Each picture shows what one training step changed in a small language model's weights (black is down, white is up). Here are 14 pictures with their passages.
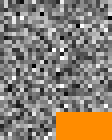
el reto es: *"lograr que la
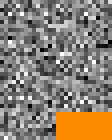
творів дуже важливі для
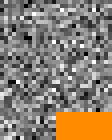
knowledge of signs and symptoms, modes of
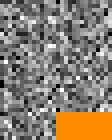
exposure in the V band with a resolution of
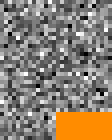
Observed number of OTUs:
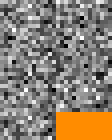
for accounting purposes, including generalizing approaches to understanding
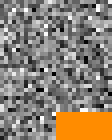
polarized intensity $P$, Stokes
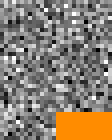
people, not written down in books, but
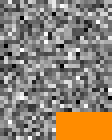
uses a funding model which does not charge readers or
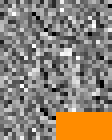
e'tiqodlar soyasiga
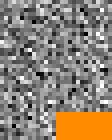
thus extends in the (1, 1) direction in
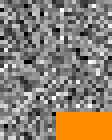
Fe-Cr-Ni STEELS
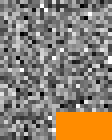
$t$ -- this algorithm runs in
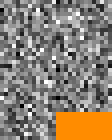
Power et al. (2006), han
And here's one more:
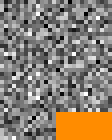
г.* *Принята к публикации
